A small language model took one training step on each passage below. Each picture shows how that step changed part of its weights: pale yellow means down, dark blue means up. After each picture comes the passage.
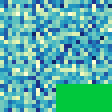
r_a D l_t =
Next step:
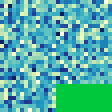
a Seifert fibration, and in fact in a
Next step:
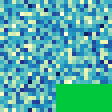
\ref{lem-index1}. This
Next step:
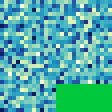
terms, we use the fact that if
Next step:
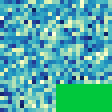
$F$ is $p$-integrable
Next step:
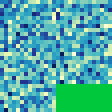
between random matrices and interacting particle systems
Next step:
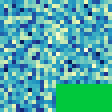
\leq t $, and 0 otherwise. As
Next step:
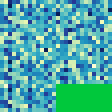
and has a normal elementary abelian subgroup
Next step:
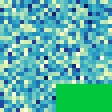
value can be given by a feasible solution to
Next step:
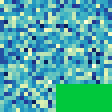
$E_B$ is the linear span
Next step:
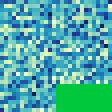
Let $F$ denote the Randers
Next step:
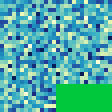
unwinding the LHS and
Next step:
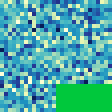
row $k_i$, and if
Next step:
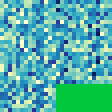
interpreted as the conditional distribution of
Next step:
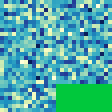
the value of $s$. If $s
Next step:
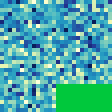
$m+3$ vertices, we have
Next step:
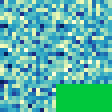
transition probabilities for simple random walk on a
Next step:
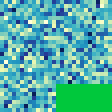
the $\beta$-plane equation}, {\it
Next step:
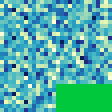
the singular value decomposition of the estimated linear prediction
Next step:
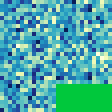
graph of order $n$ and size
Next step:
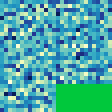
algorithms and discuss the many tables of output
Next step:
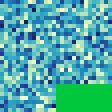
$S(H,k)$ we denote
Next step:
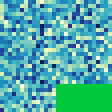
the control points were computed with numerical integration using
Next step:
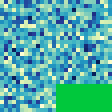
to ensure the convergence to the real minimum.
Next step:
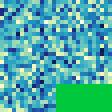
that are square integrable with respect to the weight
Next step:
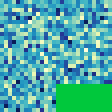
gives the answer. \begin{cor}
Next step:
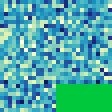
All tested upper sections are acyclic. There
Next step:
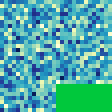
set of possible positions $p$ of
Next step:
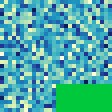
again be a semi-abelian category and
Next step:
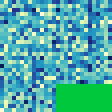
losses and the risk of
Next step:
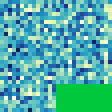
\includegraphics[scale = .45]{}
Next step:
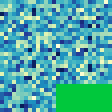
do so, we add and subtract
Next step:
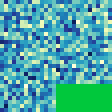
has no positive elements off the diagonal. On
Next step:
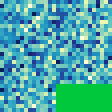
the modules considered, yields the descending chain
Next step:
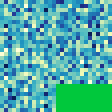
4$. So the only forms for
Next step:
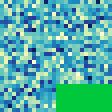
such that $\varphi(\cdot,i)$
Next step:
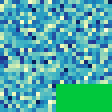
space and the space $Y_b$
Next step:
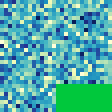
the number of customers ahead of
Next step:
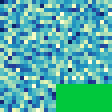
we left the map undefined on
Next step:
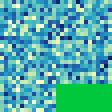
steady-state parametrization in
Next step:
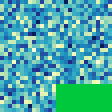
representation of $A_5$. To simplify
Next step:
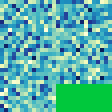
$1\leq m\leq
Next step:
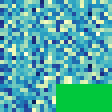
the Bayesian setting is given in Table
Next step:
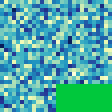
last part of Corollary 2 was also proved
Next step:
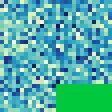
determining the smallest $\d(H)$
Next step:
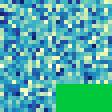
in $\bf m$ times the target.
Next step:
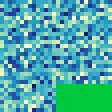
three subsections we give in each of these
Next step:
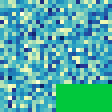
connection with our next result, we recall that
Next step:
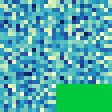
(e.g. the direct product of
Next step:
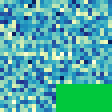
\ref{prop:ellenberg} and
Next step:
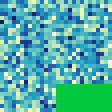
with linear equality constraint, Applied Numerical
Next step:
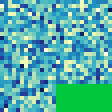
efficient and accurate solver for the general elastic
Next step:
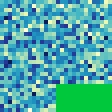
a maximal invariant set $K$. Notice that
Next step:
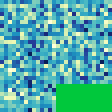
the number of iterations for DOO methods)
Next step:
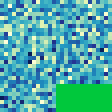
\medskip {\bf Lemma.-} If \
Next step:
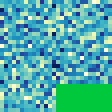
see that this function has some nice properties
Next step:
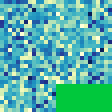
$x^*$ is a stationary point of
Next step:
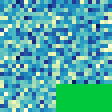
classes} which is empty and a set
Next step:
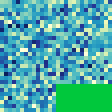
linear fractional transformations of $\Delta $ such that
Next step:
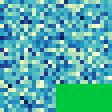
regression technique to construct interpretable closed-form
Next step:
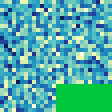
- \cdots k$. Then, any lower
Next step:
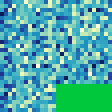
of pure-exact sequences form an exact structure
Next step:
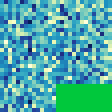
Figure 9. \begin{figure}
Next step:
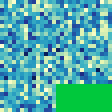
\cite{nangue22}, giving
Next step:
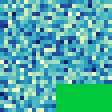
bundle by imposing mild conditions on
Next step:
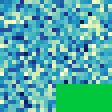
For these posets, we study generating functions
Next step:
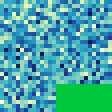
paths, but there are 3 different types of
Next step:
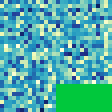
this case the $\,l$-dimensional faces
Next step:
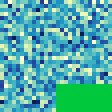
problem (\ref{eq1.1})
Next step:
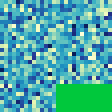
action. \end{itemize} We now
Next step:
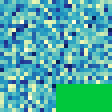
We conjecture that (a),(b) hold
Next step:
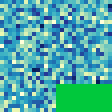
equivalently, with binary products -- that it
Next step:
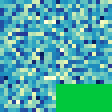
note that the contributions of Javier
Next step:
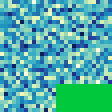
equation with spectral parameter; i.e.
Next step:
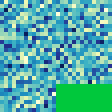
arbitrary morphism in $S-$mod. Then
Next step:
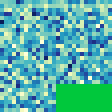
apply, in a simple way, available
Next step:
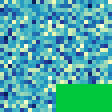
following lemma suggests an adaptation of
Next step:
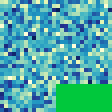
intersects the $x$-axis at two
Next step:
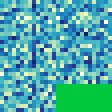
corollary of this theorem, we will show that
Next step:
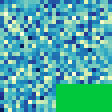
of \eqref{eqSDEs}
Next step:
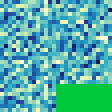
small as possible, where the initial energy levels
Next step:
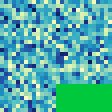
coprime to $n_i$ for
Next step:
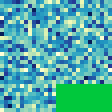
$k$ is even, then \[
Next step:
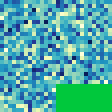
number $K^2_Z$ is
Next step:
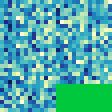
be a Lie group of dimension $n$
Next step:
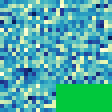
models, such as probability charges
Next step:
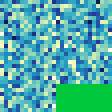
due to the loss of normal derivative at the
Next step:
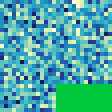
(\alpha + 1)}{\Gamma (\alpha
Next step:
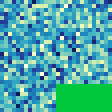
named \texttt{gfun} in
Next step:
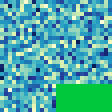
to system \EQa. From the bounds
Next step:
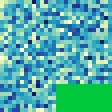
Let $0<u\in
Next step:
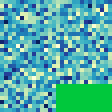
of Theorem~\ref{th:
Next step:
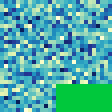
category with a strict pivotal
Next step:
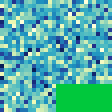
is more subtle in the case of general
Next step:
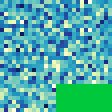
Let $\Gamma$ be a finitely generated
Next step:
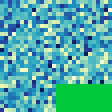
an obvious map $f$ making the diagram
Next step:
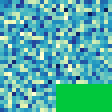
For primes we use a counting argument to
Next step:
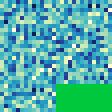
of the main result of this section.
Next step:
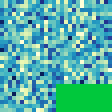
many important cases, such as for
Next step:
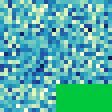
%The use of aleatory
